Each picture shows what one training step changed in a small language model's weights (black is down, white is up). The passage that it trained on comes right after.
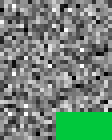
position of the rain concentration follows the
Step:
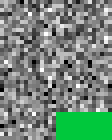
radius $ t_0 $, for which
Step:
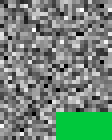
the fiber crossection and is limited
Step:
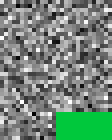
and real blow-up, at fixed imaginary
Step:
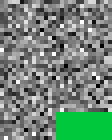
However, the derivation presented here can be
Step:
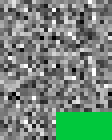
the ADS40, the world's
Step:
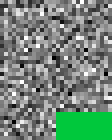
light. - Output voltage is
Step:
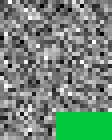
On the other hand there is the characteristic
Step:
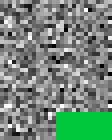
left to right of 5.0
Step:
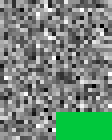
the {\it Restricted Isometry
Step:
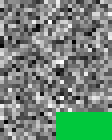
$b \in \D$ be such that
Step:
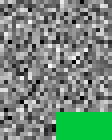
is presented in Fig. 4 and it is
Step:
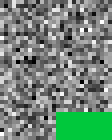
at the same time. Michael
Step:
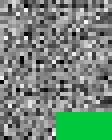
estimate was based on observations from a range of
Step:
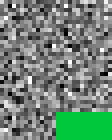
stabilities have been a tool of study
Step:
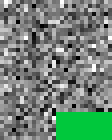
$f(w)$. We use quadrant
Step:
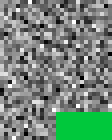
"Too many different platforms and
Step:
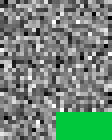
false smut-infected grains
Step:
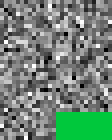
computed in the familiar way using
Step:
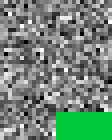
with it, a zero-bias
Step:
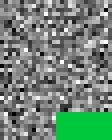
\Hthree\ and \Hfour, and
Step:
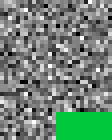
the set of all joint sequences in
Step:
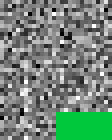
- [7] W. J. Rugh and
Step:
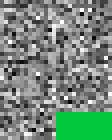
further using the conservation laws and the
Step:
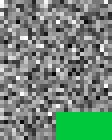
the phases SI, SII, and
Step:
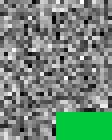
of $\SL(3,\integer)$ or
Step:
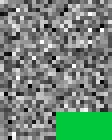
us now describe our approach. To prove Theorem
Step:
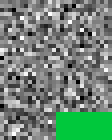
(1 \leq i \leq n, 1 \leq
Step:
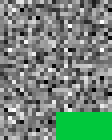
\bigskip {\it{Proof of Theorem
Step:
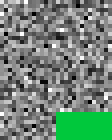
electrical buses (nodes)
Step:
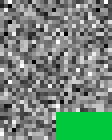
30 *Values shown are based on research
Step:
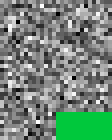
unable to prove, that stable limit
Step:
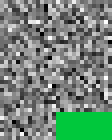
For a matter field (0-form), this
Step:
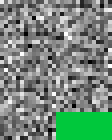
with the individual patient. IG is
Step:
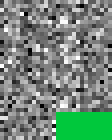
to identify the target speaker
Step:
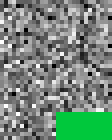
were cut, and one side was
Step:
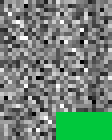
SFP and SGP) of pole
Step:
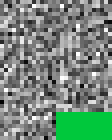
aggressiveness towards the
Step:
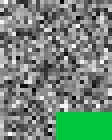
extension corresponding to $i^{\pm}$ will not be
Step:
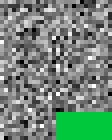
for small and large $q^2$ are small.
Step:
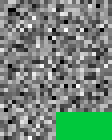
Horava. It is shown that the spectrum
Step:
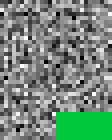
simplifies certain aspects of
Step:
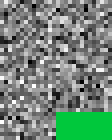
$S_n$ is of degree
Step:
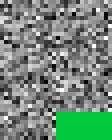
work represents the first concrete step
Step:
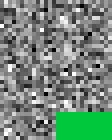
to the $SU(3)$ breaking
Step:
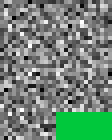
The process of practical acquisition is
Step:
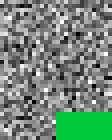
and time, and, status message
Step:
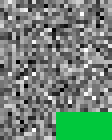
thermal noise channel is characterized as
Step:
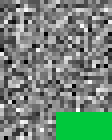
things. This is becoming a reason
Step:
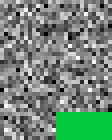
this study wants to see the impact on
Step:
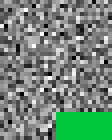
crossing the decreasing branch of
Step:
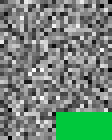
equation rather than an elliptic equation with
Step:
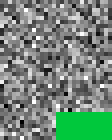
*Swift* XRT data were
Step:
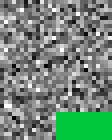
of successful attacks to be significant
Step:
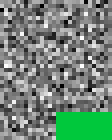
this map with the albanese map we have
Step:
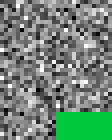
Original graphics have been redrawn and
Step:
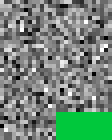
applied for a perfect conductor with an
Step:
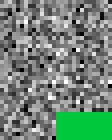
created a tentative model
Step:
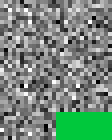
P$-almost surely. By
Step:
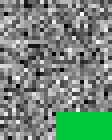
with coefficients in $\mathcal{G}\left(
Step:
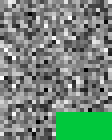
of the detector wafer. 2.2
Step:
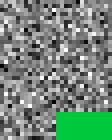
of such concept to group data analysis involves
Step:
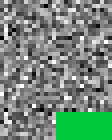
\thanks{Partially supported
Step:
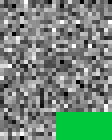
curves (EDCs) at +250
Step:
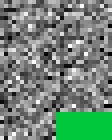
\nu_\alpha \leq \int_M
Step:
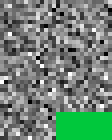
\Zz$. For every $\ell\in
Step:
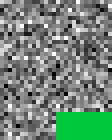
and `improvement' were also added to
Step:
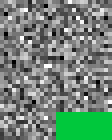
the full rate for the double
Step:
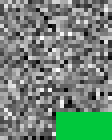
cover all relevant length scales.
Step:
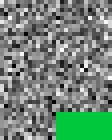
and the red dashed line indicates the
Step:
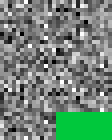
by He et al., it is safe to
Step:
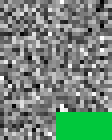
asking this question for the vacuum
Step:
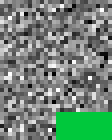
and it is not immediately clear if
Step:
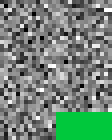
isosorbide [33], which is a
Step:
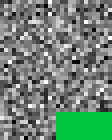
of bilayer or tri-layer
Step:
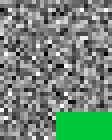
is thus discretized by this process,
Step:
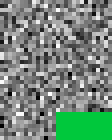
farmers. Further, future research
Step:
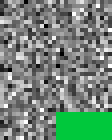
the braiding of Ising anyons is only
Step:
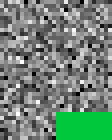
either recovery or intensive
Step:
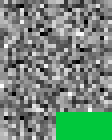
that banking products and services are
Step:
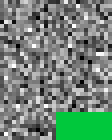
The branching ratios of $D
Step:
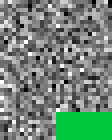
related optimized searching procedure.
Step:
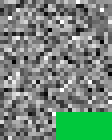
energy transfer back to the uniform
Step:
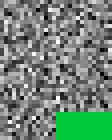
field observation that will likely revolutionize
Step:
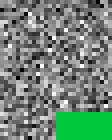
Results of the $nl$
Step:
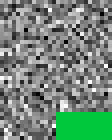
just one number is not enough to decide about
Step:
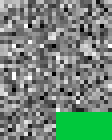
probably dictate the appearance and
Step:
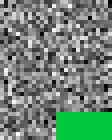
variable.\\ Consider a proper function
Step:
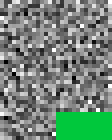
duration of the plasma in the parton
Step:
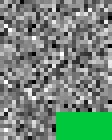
compare 1σ uncertainties,
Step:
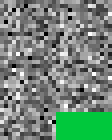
results to enhanced second harmonic
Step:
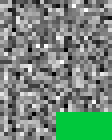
postpartum hemorrhage
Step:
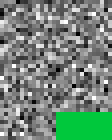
continually increasing number of electrons (the
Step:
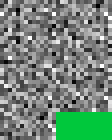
a Double Pole Double Throw
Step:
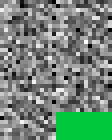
participatory regional development.
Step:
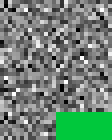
& Martin 2021). In research
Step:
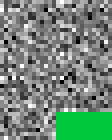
(ICMR), Hyderabad,
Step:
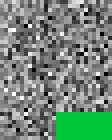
disturbances. The planned system
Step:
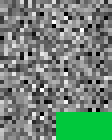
non-comatose presentation of
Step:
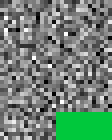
2$. Although a large discrepancy
